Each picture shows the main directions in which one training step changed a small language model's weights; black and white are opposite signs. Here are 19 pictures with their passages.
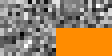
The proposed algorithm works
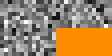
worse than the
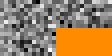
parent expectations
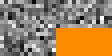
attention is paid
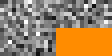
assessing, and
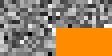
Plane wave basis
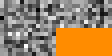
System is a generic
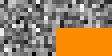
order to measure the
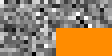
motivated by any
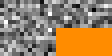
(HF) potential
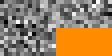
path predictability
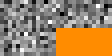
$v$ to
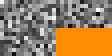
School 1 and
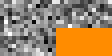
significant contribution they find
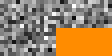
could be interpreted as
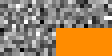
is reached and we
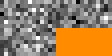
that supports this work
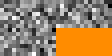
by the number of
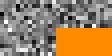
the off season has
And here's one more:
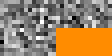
objects may dynamically
